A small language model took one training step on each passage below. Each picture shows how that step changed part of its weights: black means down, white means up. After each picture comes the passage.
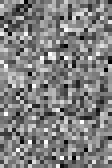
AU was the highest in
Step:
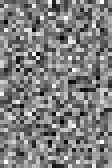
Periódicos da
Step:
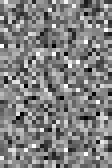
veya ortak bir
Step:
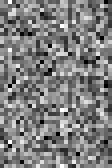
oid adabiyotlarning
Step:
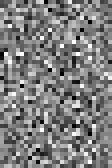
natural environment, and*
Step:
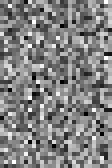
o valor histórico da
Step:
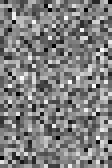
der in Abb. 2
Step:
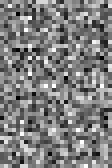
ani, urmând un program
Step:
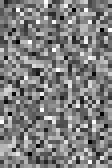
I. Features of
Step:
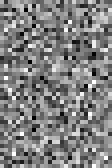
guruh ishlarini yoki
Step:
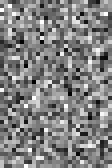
such as folklore,
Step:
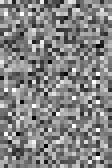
à la résolution de
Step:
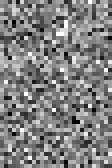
software já
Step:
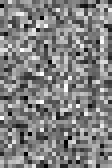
mais eficaz para a
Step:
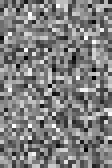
turli sohalarida
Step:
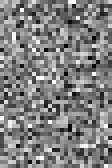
comencés la fi del
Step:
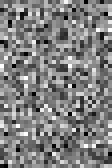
Schüler uit Faust
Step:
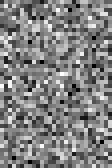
jelenti, amelyek
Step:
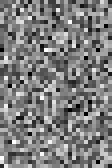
interface (cli,
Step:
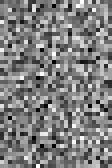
бўлмаган жинояти
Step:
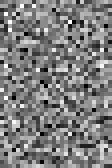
Qimmatxon misolida
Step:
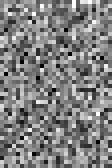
вақтнинг ўзида
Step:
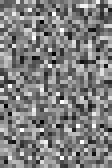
تعیین میزان
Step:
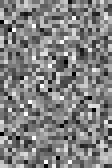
Аmmo барча
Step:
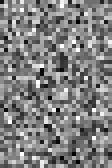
bem reduzido,
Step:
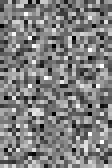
- Los artículos
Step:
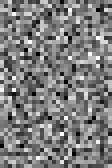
paralelos con miles
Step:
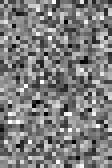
articulado entre la
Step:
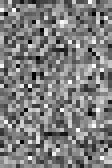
in social life, Abu
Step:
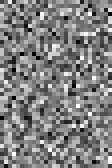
— композитору,
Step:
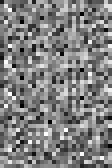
in order to analyze
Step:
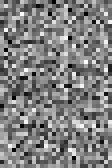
Systematic review
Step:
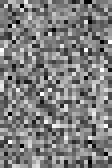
nationale dans la relation
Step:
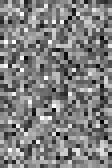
Second Language
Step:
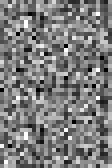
Constituição Federal de
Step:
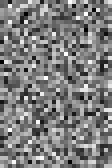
com idade entre 18 e
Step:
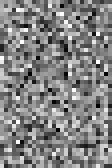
overcoming poverty
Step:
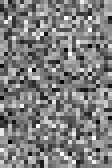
стать все более
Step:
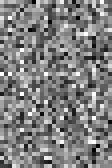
tiene un excelente
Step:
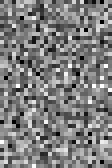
deep, inclusive, and
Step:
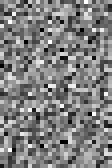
vivo”, como un sistema
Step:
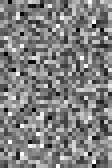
М.: ФГУП
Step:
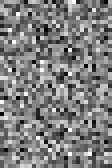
orasi” romanidan
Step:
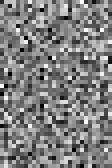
moddalar qonga
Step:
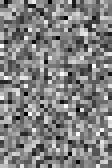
y 1 estudio presenta una
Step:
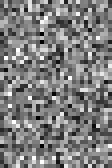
haqda birinchi
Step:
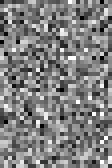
два вагона –
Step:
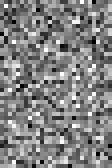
en la búsqueda de
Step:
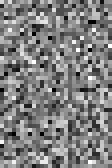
Pelajaran Bahasa
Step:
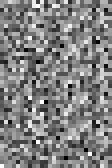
2. Ўзбекистон
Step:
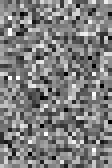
que se mantenga la
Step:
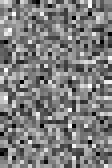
и дееспособности в
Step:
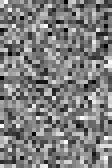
diagnóstico pelo exame
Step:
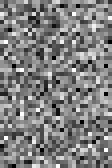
als Brennglas
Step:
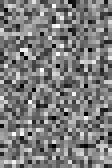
incluem: (1)
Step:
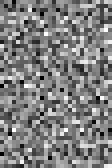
развитие экономических,
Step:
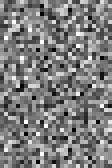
de RECEMAP.
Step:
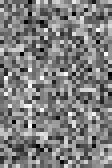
их в число
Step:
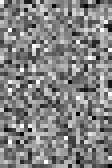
material periodístico que
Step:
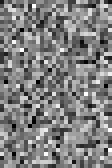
ichki ahamiyatga
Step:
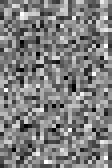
Amini Muhammad
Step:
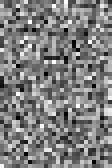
e técnico dos seus
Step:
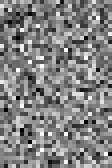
stanowiska tego
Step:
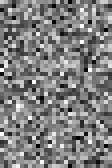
уявлення про те,
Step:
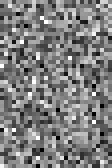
estudios con intencionalidades
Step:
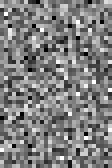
van toepassing van de
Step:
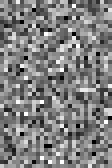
ضد بشری
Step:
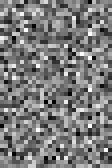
посевы гречихи
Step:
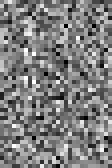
Zamonaviy ta’lim
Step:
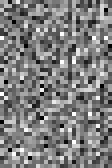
Задания для развития
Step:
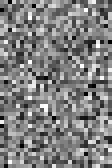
yang mencakup dalam
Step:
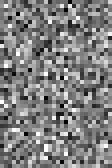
ettira olmasligi yoki
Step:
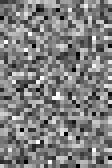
es una de 116 las
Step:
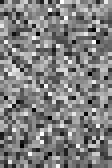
Index dan Local
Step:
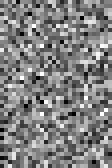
ва мўлжаллар
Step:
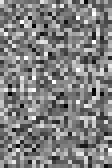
Compostela: Instituto
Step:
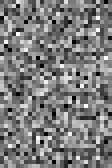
e contenutistici
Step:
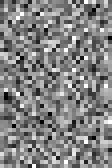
externa. Para
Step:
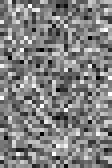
bo'yicha bu so'z
